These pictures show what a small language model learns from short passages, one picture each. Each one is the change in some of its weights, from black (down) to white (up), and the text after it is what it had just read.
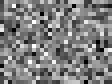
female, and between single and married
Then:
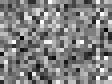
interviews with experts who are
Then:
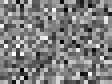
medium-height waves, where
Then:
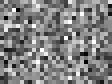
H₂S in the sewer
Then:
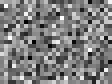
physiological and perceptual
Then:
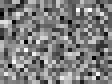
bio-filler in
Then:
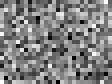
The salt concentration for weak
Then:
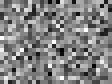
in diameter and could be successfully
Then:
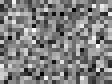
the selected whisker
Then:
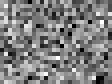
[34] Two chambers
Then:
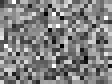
the appeal. Additionally, the
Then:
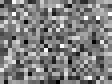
himself' - sentence
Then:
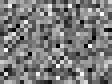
business so that the name of the
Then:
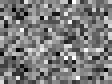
study suggests that microcredit
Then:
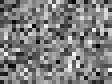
model of public expenditure in
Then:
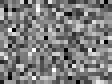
information on the location, severity
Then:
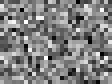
paradoxical double
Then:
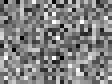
characteristics of the oral and written
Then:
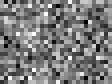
rich Keonjhar
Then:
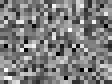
of PUs contains onyms
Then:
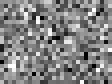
from the same public department, the
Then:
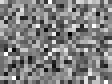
is a global issue mostly in the
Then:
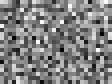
disciplines in the Social Sciences
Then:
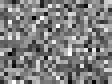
external sheet in an oven with
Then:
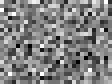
improve the ranking of search
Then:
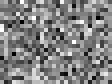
1 in both age groups and
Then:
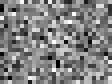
Duodenal Cancer
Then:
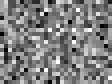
study was to assess the clinical utility
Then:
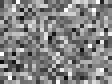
as localities that aim at
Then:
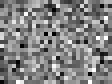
face differing endowments of
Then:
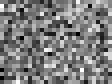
Senegal. ⁴
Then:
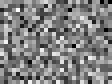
coupling between both ports through the
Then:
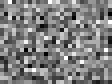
Where $Z_n \circ
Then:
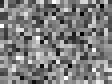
of disclosure exhibit stronger
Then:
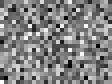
At present, it remains impossible
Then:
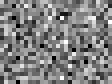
and raising profile of this area overall
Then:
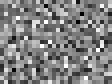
household activities. (Putri &
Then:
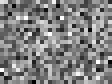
been urban transformations in which governments
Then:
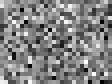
entire Rakta. The disease thus
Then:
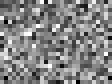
to be effective in the improvement of plant
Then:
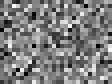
routes across campus: over
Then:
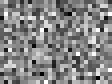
their way of learning such as how they
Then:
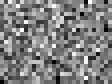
Corona pandemic has
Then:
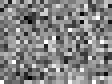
Woods, 2019). Within
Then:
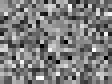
1]$ where each S_i
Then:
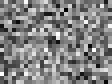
Yorkshire's fields,
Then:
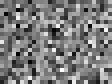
environmental lever. In Europe and
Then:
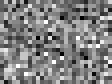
CONCLUSIONS &
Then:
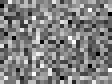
the strength of this new restructuring
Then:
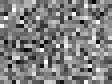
the second session of the debate)
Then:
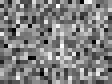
provide timely feedback and contribute to the
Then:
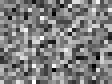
as the perceived likelihood
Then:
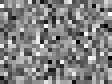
the current week was discussed during
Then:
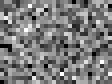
males consistently achieving higher scores
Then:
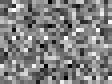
as LBW, many of
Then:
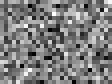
economic instability also have a direct impact
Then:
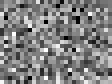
by irradiated female \times
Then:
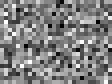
unexplained/ 5.
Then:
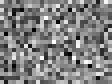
Poor road conditions can't be
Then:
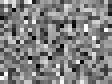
paper by A. Tout
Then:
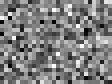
various living stratus in society like
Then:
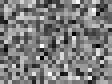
of between 13% and 26%
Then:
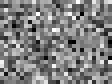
include other living beings and
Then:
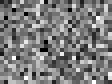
having the properties shown in Table 2.
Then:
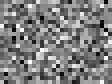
an excerpt of a user
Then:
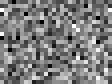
shows, victims reported
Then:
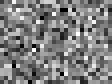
sacrifice, a
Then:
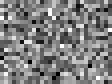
premixed flames Phys
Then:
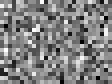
management is a very important skill teachers
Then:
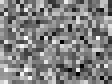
- \delta) \left(1
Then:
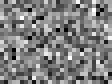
of the 53rd
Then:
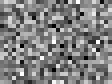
One of the most common problems
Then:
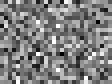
tactile feedback over a network
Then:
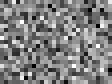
an HCPC registered
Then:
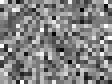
to decode BCH (31,
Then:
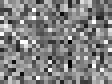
Don't let the perfect
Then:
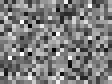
accessing the Swansea University
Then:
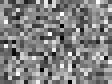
is representative of the simulation results for
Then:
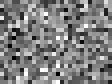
Through this, we aim to not
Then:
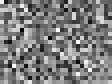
DWT and extract LL.
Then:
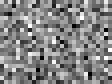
they are using Facebook the
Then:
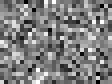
The peoples of the Central
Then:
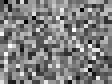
computer aided learning program,
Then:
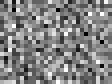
Health coordination meeting with local
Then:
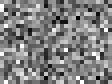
is a common and fatal disease
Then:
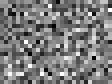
the manual creation and verification
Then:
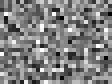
according to location and extent have been
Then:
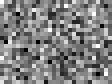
traditional state estimation and all other
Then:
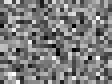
moderating effect that corporate
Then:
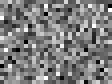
reading (Gardner,
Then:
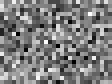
us of the reality of the
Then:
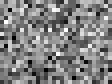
extraction. The fat was
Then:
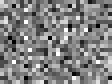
and the population. Banks play an
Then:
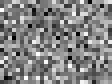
P_I for a given minute
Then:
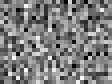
standard methods. The cultures were
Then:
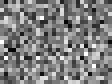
age group and in the right
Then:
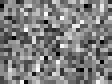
shopping with great deals
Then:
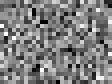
of ketone in urine
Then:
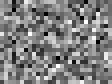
of the public face-to-face
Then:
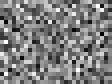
obtains finite sum approximations
